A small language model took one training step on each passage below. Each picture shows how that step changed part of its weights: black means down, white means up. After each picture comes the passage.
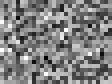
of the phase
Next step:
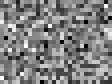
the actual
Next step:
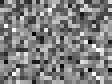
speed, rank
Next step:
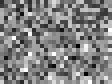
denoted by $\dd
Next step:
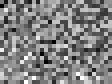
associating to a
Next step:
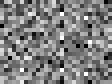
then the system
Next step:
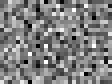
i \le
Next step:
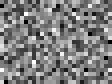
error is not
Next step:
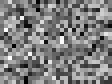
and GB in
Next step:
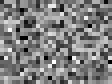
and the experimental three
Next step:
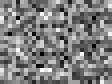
of (the
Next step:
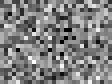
for all 94
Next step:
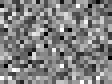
characteristics under the
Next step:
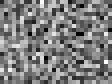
mean any orbit that
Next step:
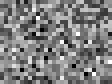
have long been considered
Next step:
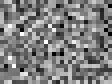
the detailed analysis
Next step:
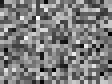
be not too
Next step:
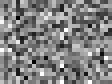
of the coefficient
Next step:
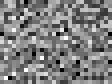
other changes in
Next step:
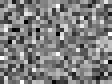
optimal control algorithm using
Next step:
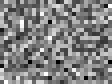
peak brightness
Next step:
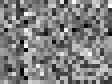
in terms of a
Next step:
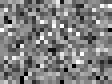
max} =
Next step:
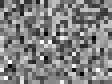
energy band of
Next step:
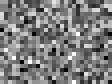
is new and
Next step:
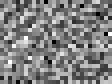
each input.
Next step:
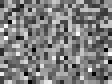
branched cover,
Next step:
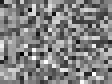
not a requirement
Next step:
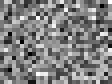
utilized for
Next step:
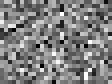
the smart
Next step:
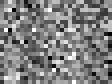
0$ and
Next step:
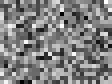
the primary definition of
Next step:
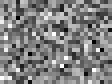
of the refined
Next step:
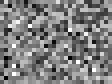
(note that,
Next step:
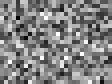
of view the most
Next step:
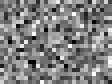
$g$ many
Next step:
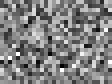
also need the following
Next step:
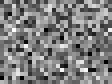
for different combinations
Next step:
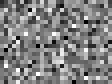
always visible,
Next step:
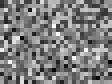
changed to
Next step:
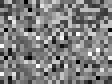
For example,
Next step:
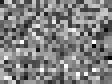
so we obtain the
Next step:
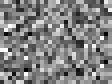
the MSE in
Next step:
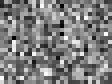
The durations of
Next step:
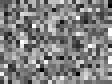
$\lambda :
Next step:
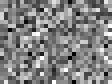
is thought
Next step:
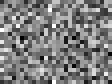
,then the same
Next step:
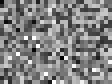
range have distance
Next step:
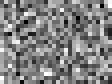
in the framework of
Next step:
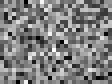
3 Killing
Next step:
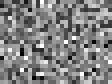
It can be observed
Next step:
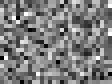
induction on
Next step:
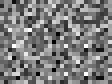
information. This
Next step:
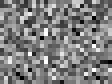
they would contribute
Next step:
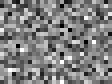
their constructive
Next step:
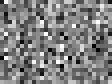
Tycho is
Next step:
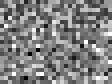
summarized in
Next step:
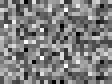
next steps in
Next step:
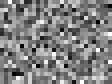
conformal factor
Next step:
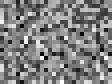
the otherwise flat
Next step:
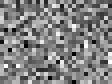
an odd
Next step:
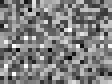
assume that all edges
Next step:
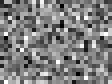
The brighter
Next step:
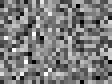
Results on
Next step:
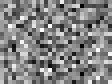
a face of
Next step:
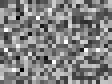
contained in an
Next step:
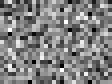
As the width of
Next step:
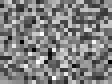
model needs to
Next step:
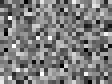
By the condition,
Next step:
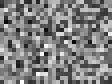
singular curves with
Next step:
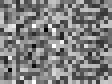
the canonical mass
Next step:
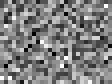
complex behavior of the
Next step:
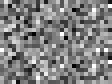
} In the
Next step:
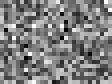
the proof of theorem
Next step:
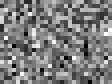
consists of 32
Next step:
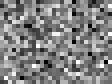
data such as
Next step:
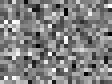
\rightarrow &
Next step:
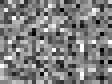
walk has
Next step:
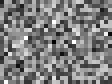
signal. For
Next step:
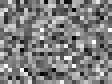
all my
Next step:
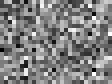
We infer
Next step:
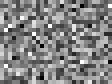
a parton
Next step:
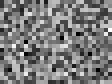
energy for growing
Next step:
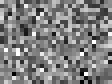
can obtain \[
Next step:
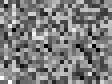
to compute the
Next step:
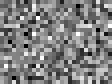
have nonempty
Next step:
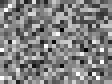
row to the end
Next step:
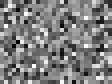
original diagram gives a
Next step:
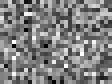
following examples show:
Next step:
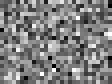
$\omega$ and
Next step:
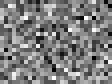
such particles been found
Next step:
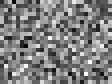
estimation. For
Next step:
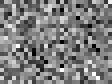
for hadron
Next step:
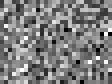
starting point.
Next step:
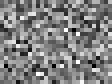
as saying that
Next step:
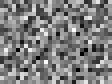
also turns out
